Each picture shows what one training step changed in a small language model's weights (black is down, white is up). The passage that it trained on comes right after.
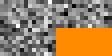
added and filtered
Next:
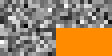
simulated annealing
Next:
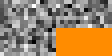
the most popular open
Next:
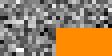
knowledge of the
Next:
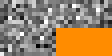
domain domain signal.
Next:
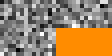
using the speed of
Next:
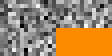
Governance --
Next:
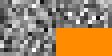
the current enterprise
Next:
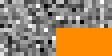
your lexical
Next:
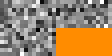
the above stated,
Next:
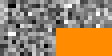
last decades obesity has
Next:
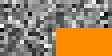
problem common to all
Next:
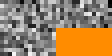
language. If we
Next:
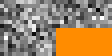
and beyond.
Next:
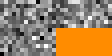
for example.
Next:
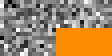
work values/ organizational
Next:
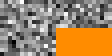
conflicting or
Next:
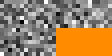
shaft of
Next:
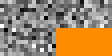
reserved for
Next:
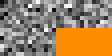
carbonyl induced
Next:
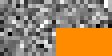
blocks to ensure stability
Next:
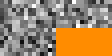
the experiments, the
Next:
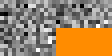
system architecture and analysis
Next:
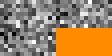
scatter plot with
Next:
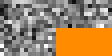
is the q
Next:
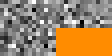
basic Petri
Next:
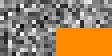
research evaluates economic
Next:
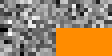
and forecasting
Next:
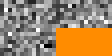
through her speculative
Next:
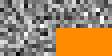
detection in financial systems
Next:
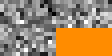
Units of the
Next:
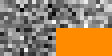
of information, publication
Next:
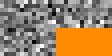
main sources of information
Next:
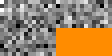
Average electrical power
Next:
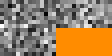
and no longer able
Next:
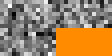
whether or not they
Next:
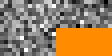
patient, this
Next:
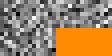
from scientific content
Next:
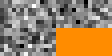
the sampled gas
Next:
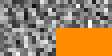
it surveys the
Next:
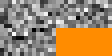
an acceptable scientific
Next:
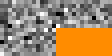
a standard data exchange
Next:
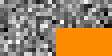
fresh frozen plasma
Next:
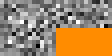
computer notebook on
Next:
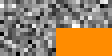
using innovative content
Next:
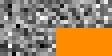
are therefore recommended for
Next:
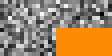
respect to the rest
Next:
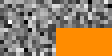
trial of
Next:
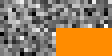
our implementation, the
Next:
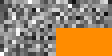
presents particular challenges in
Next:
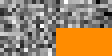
DM ‘t’
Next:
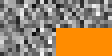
confirm the previous measurements
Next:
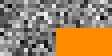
to fruits and
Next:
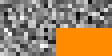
The prevalence of renal
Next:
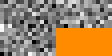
student learning outcomes.
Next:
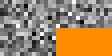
technique in their
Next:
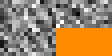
the operations required to
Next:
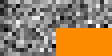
was repeated for all
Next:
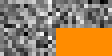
also increase song
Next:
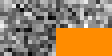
of communication messages,
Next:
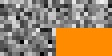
Along the
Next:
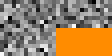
policy issue emerges
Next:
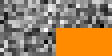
that indigenous students should
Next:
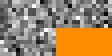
the variance of the
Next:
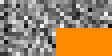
power source for the
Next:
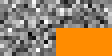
key differences between
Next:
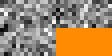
with only one
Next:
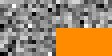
Threat Modeling
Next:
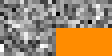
which might be more
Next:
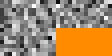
the world,
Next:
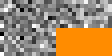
of interest: The
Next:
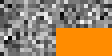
to promote and support
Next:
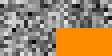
Between Coping
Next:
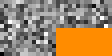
acting on the
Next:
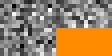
at forming human
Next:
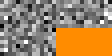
United States adults between
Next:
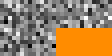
nurses. 3.
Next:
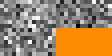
and responsibility, traits
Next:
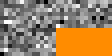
than before.
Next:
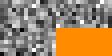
the finite population of
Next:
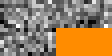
storm water to
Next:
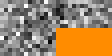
is itself an
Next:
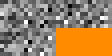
strategy Cultural
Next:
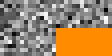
to be much greater
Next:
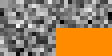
several suggestions
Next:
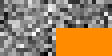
that for the initial
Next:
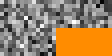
power of the overall
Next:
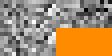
level of English
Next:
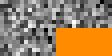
The code of
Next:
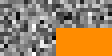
While other prominent
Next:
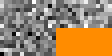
of geographical
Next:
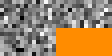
set of experiments in
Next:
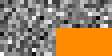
declared sources and
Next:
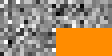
methodology, software,
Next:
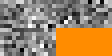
or body hair
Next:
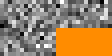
mean temperature.
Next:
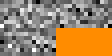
prevention in all seven
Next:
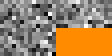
or a single
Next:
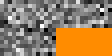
maximum value of
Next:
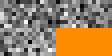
fistula in
